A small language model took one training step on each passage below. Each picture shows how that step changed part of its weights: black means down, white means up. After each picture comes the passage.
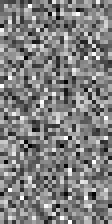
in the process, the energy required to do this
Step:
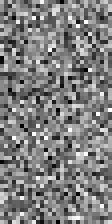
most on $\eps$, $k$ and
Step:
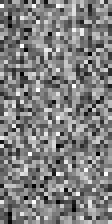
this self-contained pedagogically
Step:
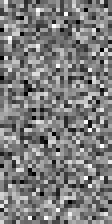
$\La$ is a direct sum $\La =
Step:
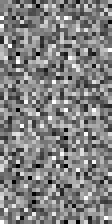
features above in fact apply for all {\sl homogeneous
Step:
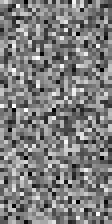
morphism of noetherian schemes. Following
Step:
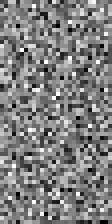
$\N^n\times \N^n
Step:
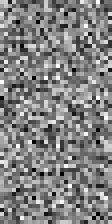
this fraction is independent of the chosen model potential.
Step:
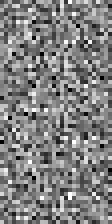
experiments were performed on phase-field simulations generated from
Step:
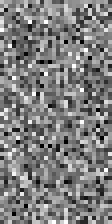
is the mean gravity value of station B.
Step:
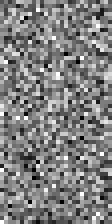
{\em null sequence} for the form
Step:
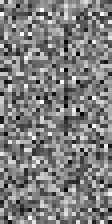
\in N \setminus \{o'\},
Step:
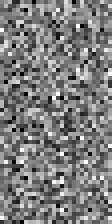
Background Object samples the cross section of
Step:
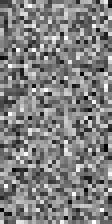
(2000) as shown that this ratio was linearly
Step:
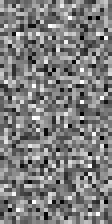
$\square$\bb \ind Let us go back
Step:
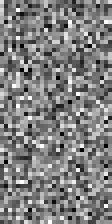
this section we a construct an explicit functional
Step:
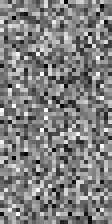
and the viscous Burgers'
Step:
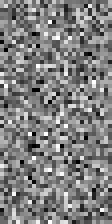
order in $\beta$. The free energy is
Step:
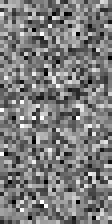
Ref.\ \cite{VdBLew}
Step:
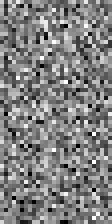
moment and energy, and also on the matter
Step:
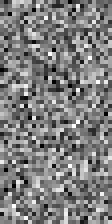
Construction of Feynman
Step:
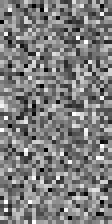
option from a welfare perspective
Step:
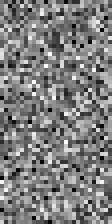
contradicts positive linear independence. Similarly,
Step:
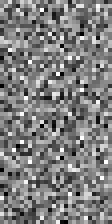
wavelet coeffficients from the
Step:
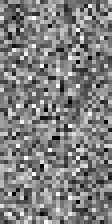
some vertices of $P_i$ as
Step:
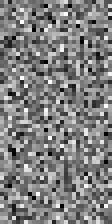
often suppress any decoration of
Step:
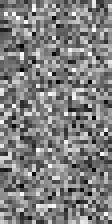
functional of $\log D$. $\log D$
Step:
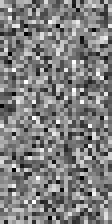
$\G$-twirling map with respect to
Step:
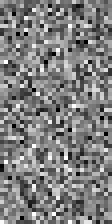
step $j$ in schedule
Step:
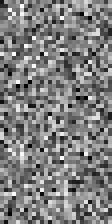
tends to disappear when charge $ Q $
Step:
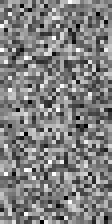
simplified graph of odd order $n\geq
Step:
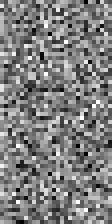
dynamics'' of the field mode $F$ in
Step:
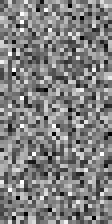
next correction term, giving \begin{equation}
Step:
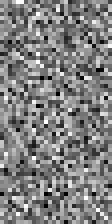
high accuracy solvers in these benchmarks, we
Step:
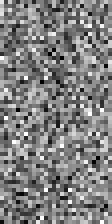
considering that the $\mathcal{F}^\uparrow$
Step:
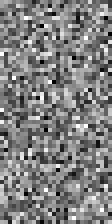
if $M$ is of constant scalar curvature.
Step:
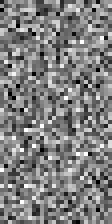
$S$ - all possible signal vectors to be
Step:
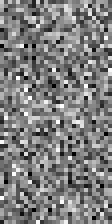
in our method works and the extent. Since
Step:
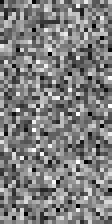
it allows an easy parallel implementation. \vskip
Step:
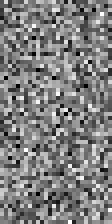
mirroring the structured initialization of
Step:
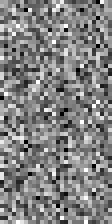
the highest energy wave modes, at which the underlying
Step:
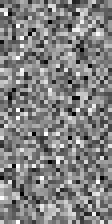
dynamical system, the nonexplosion property is
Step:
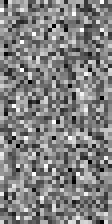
kind of bimodality on the diagonal of
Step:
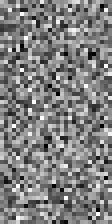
profiles for this configuration, we define a suite
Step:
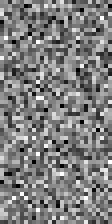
the absolute values of scores are not interpretable
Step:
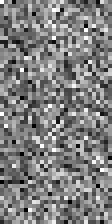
increased pump intensity in the smaller core and the longer
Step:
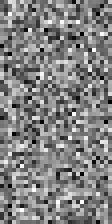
the pre-WDVV ring or the
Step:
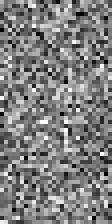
\ket{10})$. After Bob's local
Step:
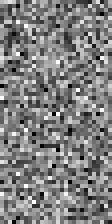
normalized eigenvectors of $S_3$ are
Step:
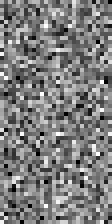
non-convex Lipschitz-smooth functions with uniformly bounded
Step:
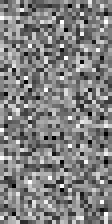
für alle Werte
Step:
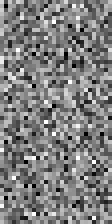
algorithm, such as gradient descent, in such
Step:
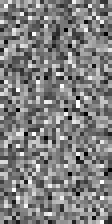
fact the least upper bound as required. To show
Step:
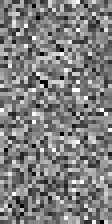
for temperatures $T \geq 4~{\rm
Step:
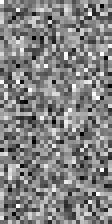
a complex (algebraic) quasi-Hamiltonian
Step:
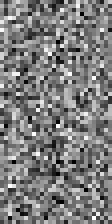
the Levy5 function. Giunta
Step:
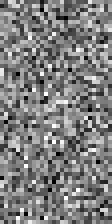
scalars \cite{PW}. That result
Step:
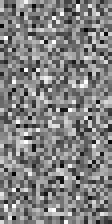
CNN and Self-attention and
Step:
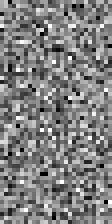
diagram $\Sigma$ is neither elliptic nor
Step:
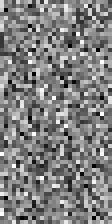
inward Abbott wave. On the other
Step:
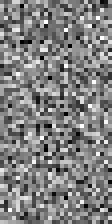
sense to work with \zt-graded
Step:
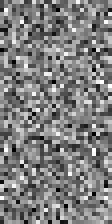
lower bound (\ref{1lo}) and the
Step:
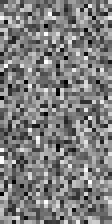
Both terms taken together comprise the Lagrangian of
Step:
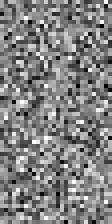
with current $I$ flowing along the
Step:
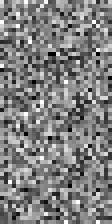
that the interactions between Dp-branes
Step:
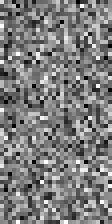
while it is exponentially suppressed by the Boltzmann factor
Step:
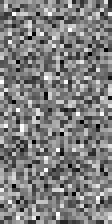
algorithms robustified by negative parametric
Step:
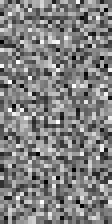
means that a team is more likely to
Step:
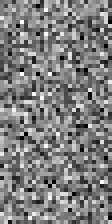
$n$. \begin{align}
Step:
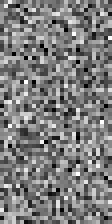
first \(k_d-1\) arguments.
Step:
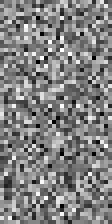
improved anti-disturbance capabilities of
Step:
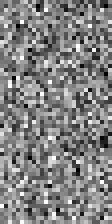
give, \begin{equation} {\cal
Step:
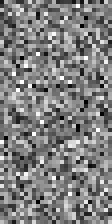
evaluate model calibration for the probabilistic
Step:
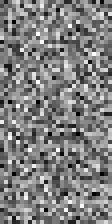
systems include dynamics that naturally evolve on Riemannian
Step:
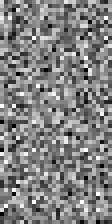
torsion of a linear connection arise from the
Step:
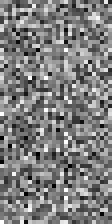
is set by the screening length. As the
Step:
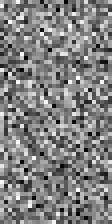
procedure, which we employ in the present work,
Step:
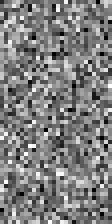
are used. The proper-time integral
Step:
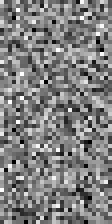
a class of processes more general than the homogeneous
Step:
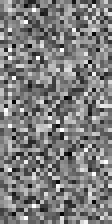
of New South Wales,
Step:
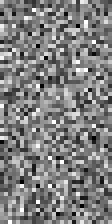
propagate for time $T$. The
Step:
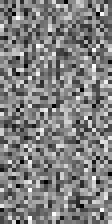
the first slice start from the same initial
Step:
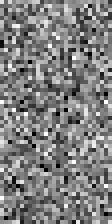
and hence the field $\Phi$ is not a
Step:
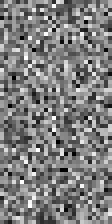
corresponding to Neumann boundary conditions are also
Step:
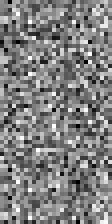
error of $\langle u'u'
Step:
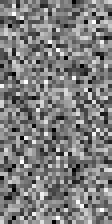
the operators (\ref{21}) can be constructed
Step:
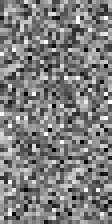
If Y is a H-space with
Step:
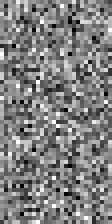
the both the two-dimensional and three-dimensional
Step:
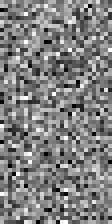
fission. We also recall from Lemma
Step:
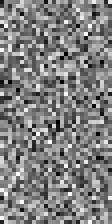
\citet{Dinescu11}, who measured
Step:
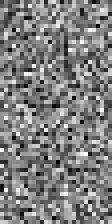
$M$-uniform mesh approach for mesh
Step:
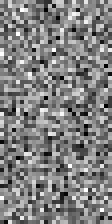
solution from string theory would be a natural way to
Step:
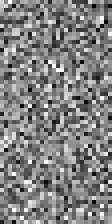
is depleted. Data are from
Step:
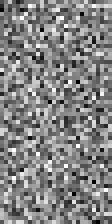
old online relevance model and new online
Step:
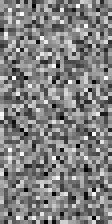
performance of the two descriptor sets, as
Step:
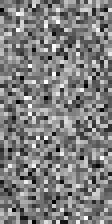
normal crossings divisor) from the simplest case
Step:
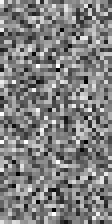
in the spatial region $\Delta t$, where
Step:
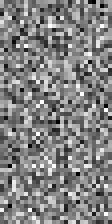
and critical phenomena}, {\bf 18},
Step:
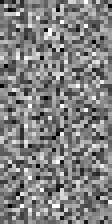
exotic particles started from the discovery
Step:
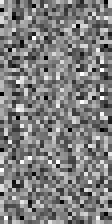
1 \end {array} \right. \,
